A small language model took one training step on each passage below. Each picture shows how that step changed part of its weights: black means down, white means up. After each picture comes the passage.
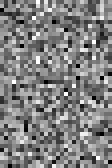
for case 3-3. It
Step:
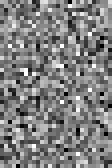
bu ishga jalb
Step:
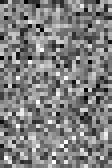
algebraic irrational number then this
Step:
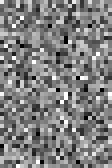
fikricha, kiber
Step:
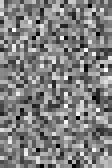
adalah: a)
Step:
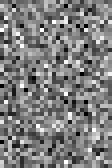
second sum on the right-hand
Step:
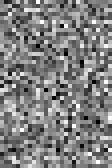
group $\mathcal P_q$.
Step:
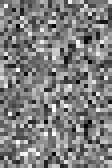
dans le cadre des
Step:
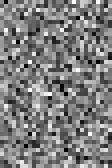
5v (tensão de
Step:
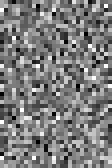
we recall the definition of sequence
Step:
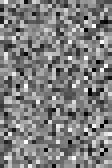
decorrentes de falhas
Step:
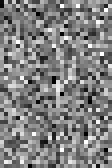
genellikle su ve
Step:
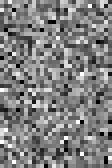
Proof in progress.}\
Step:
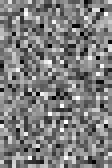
work considers a new class of
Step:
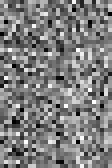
amaliy faoliyati haqida
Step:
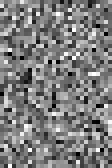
chance-constrained approach
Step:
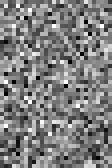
и культурных новшеств
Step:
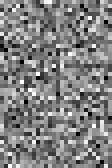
die zijn opgenomen
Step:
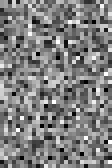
assume that $E = \{
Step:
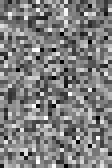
José Reinoso,
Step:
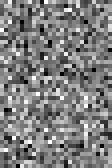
the McCormick method
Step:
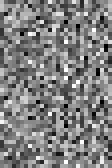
THE THERMAL
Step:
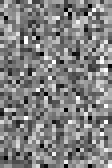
in a hybrid model.
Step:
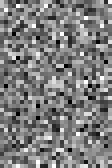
virtual, pode-se
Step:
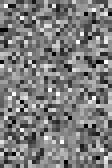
auto-adjoints qui
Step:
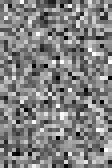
mais instigante para os
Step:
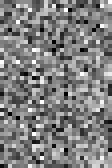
mulk huquqi
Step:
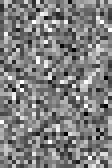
Evolution by Natural
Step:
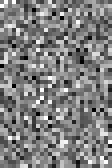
each $\Lambda_k$).
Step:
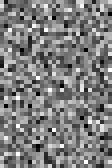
the same hypotheses as
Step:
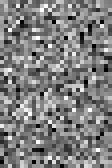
исследований. Дата
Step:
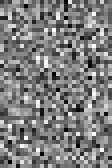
to make the proof for a
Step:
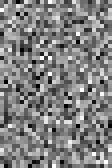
Uzbekistan describes the basic
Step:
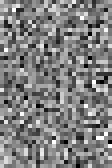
educación más humana,
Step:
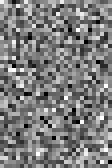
Turdieva N. and
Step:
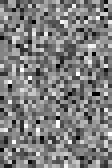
is a maximal accretive operator
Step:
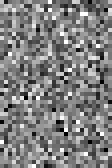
RESEARCH oppla
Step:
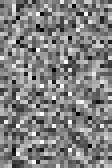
режалаштириш ва
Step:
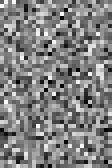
by~$P_w$. Finally
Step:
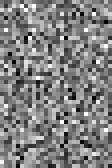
prime ideal $P_{\alpha}$
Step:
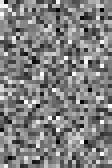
de apoio pessoal de
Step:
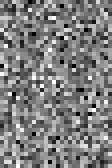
connected $4$-manifold obtained from
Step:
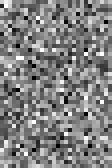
now follows from \cite[Corollary
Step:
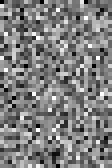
wish to summarize the
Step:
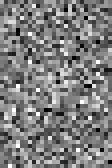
would only use first-order
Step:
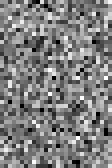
a (local) Kakeya
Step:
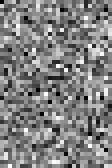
e foi integrado nas redes
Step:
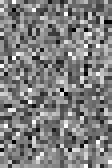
bandligiga ta'siri
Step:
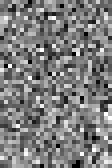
will call a $d$-dimensional
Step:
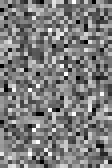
of {M}arkov
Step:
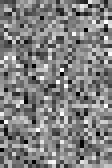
\pi_k.$ Finally,
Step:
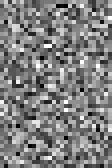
у Манбета не
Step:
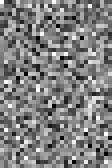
proved by S. Bando
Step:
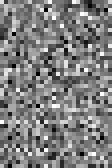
Rüdiger, Jan
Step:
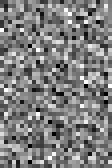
subspace $Z\subset Y$,
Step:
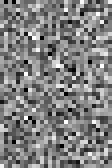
dari hasil analisis soal
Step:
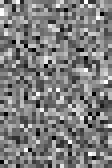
experiencia, aumentando la
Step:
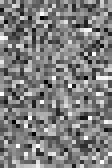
anywhere else. There is
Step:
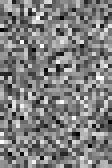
$\Pi$ the projection operator on
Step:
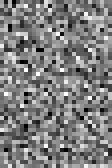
completes the reduction procedure which can
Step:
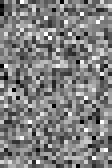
uma comunicação clara e
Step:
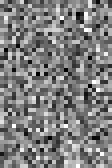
uchun ham, shuningdek,
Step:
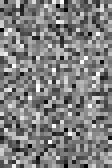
been proved by Euler,
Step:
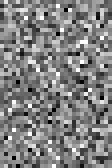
memória e da construção
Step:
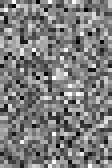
yurtga xizmat qilish,
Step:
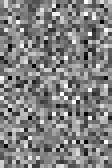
фитопатологии –
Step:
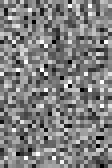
- katta hajmdagi
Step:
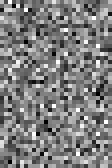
an equilibrium inside the
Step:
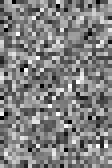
be literally translated to
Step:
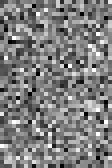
and $ \tilde{g}
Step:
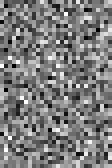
contexte tunisien
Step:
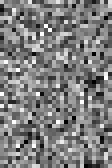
that $\tilde{A}$ is
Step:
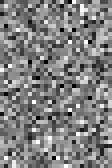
1-dimensional family of such
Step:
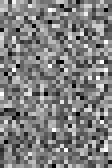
o leque de possibilidade
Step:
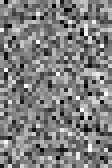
rendersi conto che le
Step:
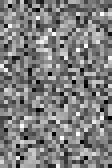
form $P(t_1
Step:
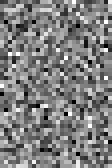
del material superior, unos
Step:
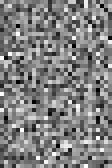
Czech Republic
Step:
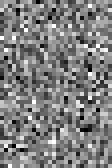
we are concerned with
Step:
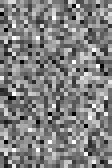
X$ and $g : X
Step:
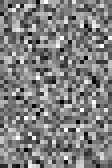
duty to become
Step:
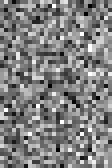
istilah duel dengan
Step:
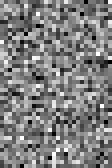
$ denotes the characteristic function of
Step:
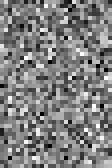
stability of a SDE in terms
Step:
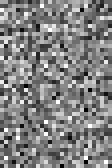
v. Böhm
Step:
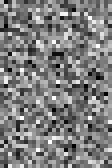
scheme even on the random grid are
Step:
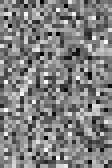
a meaningful representation of the
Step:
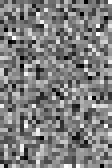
and $G$ a filter
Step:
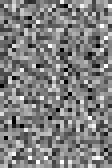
зотга ва унинг
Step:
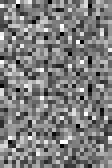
risque se traduit
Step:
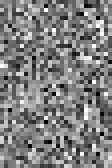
to know if there is a common
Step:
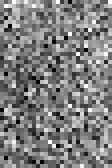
tanto no presencial quanto no
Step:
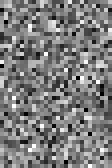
that defines an orbibundle
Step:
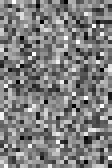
migrantes chilangas
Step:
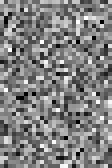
rise to the following conjecture.
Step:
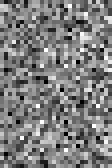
como objetivo investigar: 1)
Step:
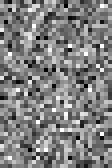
yield of soybeans was
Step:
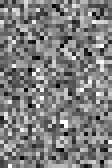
of degree $d$ containing
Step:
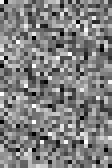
\epk \bpk Now
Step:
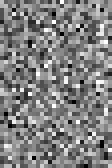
inductive hypothesis, and in
